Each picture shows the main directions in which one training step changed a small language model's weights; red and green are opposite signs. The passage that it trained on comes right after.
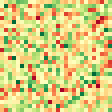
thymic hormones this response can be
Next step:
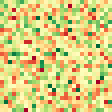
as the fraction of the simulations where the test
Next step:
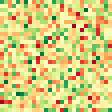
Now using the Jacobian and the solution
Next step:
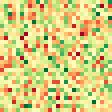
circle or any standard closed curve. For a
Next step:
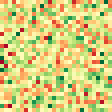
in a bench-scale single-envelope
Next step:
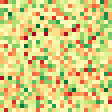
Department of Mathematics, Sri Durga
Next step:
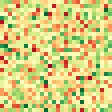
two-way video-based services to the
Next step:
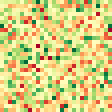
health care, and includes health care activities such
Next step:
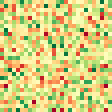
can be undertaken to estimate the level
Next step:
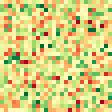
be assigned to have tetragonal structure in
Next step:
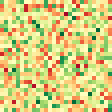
are usually created for specific needs, as
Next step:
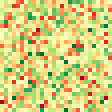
one toolkit. Closely related
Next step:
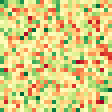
and a time-dependent $\omega\sim
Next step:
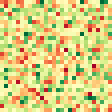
and memory constraints, thereby reducing its effectiveness for
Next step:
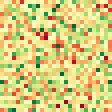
the relatively low-quality factor of magnetic Mie
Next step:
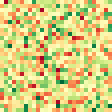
X. Y. Zeng and H.
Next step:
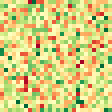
P Body Fat Mass (kg)
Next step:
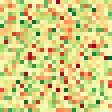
is that it does not include information on other
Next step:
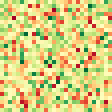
the generic point of $U$, hence are
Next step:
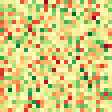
structures is the likely dynamical state. Since the column
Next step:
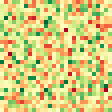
complete invariants of the pair $H\in
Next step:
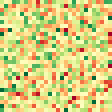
In this section, we discuss the entanglement
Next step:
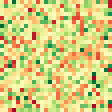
$K$. Thus the inequality holds. Now suppose
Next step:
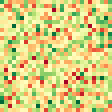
matrix \[ \overline{\mathcal{G}} =
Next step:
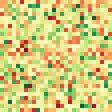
the patients to the intensive care unit. Some
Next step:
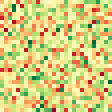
of semi-natural ⁹
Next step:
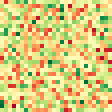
face many online hostilities threatening
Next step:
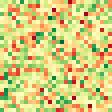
the simplest situation, as it was the case
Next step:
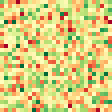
triaxial features of the Ge
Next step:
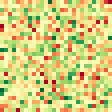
on slow evaporation in a vacuum
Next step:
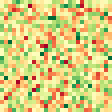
this situation, $$T \times N =
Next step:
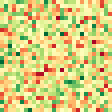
activities for migrants with a
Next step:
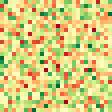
estimated ATT is normally a weighted sum of
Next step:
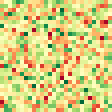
combinations. Numerically driven parameter optimization
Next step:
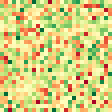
binary masks were used to investigate the
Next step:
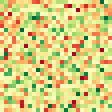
substrat diélectrique.
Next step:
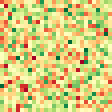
and quantum dissipation (QD)
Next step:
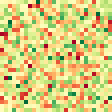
any place, on any device that has internet
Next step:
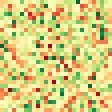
case cannot be used in the present case. We
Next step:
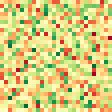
is limited to literature surveys. Notices
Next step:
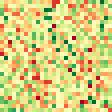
bias; it requires more tokens
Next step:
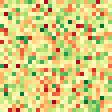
19 RSS for a researcher 20 RSS
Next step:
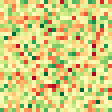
been curtailed, or kill rates are
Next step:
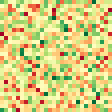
the problem (P1) is ill-posed
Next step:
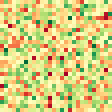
follows as in Theorem \ref{th1}.
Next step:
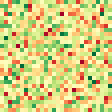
least two independent gravimeter readings are
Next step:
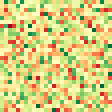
sequentially continuous, and strongly continuous
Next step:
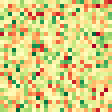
case of limited knowledge about the object, the objective
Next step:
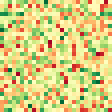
interact with the underlying AlO$_x$ layer
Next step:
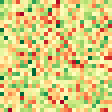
We generalize it to a weighted sum formula for
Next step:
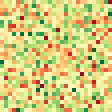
it is nearly $25\%$ for
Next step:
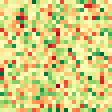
both water body structures and a forested
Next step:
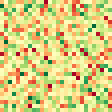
that firefighters are facing is
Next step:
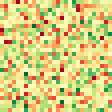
At intermediate $\omega$ our results differ from point
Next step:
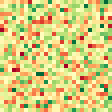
it has powerful effects on the body.
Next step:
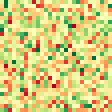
for decoherent scalar field with random phases,
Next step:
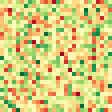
thermal conductivities $\lambda_f >0
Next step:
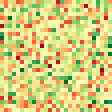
with less information was verified with the second
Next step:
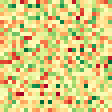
their environment, both past and present.
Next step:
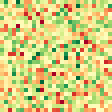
of CPU time and the number of
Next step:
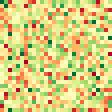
and stutter-free notion of each line
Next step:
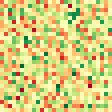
phase transitions in our system at zero magnetic field as
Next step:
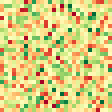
gene while Lane M represents
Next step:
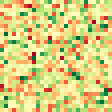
Under such circumstances, there are
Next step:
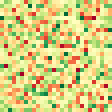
minus one on y-oriented oxygen
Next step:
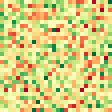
admission, size of perforation > 1
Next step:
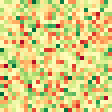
hence we get an inclusion $$ \sD
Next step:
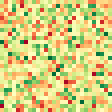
of 300 °C/h. After this
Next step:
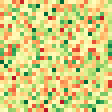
the regulating capacity of urban soils is
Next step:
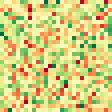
corresponds to a wave-type behavior so that the
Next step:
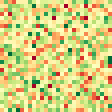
this transcriptional co-regulator does
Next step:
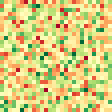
interaction); otherwise, it is classified as 1
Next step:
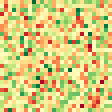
for an integration \ct~$B$,
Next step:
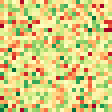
is an established international journal in his field.
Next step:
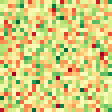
$m$-th jet scheme of $D$.
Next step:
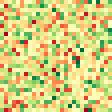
to improve control over ever larger groups of individuals
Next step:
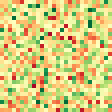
the share of standards that are aligned with the test
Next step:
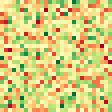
and courtyards. The building has a mix
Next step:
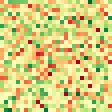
how it redirects the energy flux between
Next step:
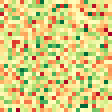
to estimate energy consumption. These methods can be
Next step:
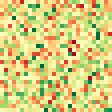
the critical angle between the black region and the smooth
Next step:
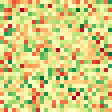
\mbb{Z}_2 \times
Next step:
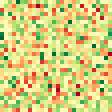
verification was realized by simulation on a
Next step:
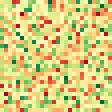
Then for any positive $h\in
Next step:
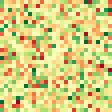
African case study. *South
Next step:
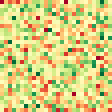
denote the quaternions and let
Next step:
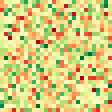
\tau \lesssim 1$, we need $N
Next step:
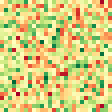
correlations among the jet and $b$-jet
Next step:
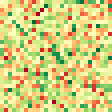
findings and conclusion drawn from this study, we
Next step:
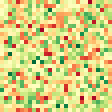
two conditions hold: \begin{enumerate}
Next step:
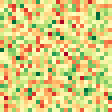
of the GridBench platform
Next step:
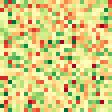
\partial_{\gamma}g.} As an
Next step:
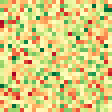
20 records. So, the predicate that
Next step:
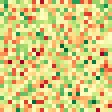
for $V_\lambda$ it has been done
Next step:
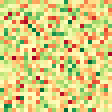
tailored distribution of interior nodes in order
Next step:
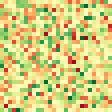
an algorithm for explicitly deriving required parameters. \
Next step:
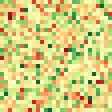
geometric phase gates can show some sensitivity to the
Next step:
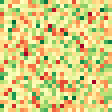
$\norm{\cdot}_n$ be arbitrary
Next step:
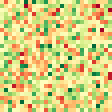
very high intrinsic to observed UV luminosity
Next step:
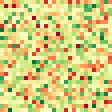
it, we need an intermediate step. We will
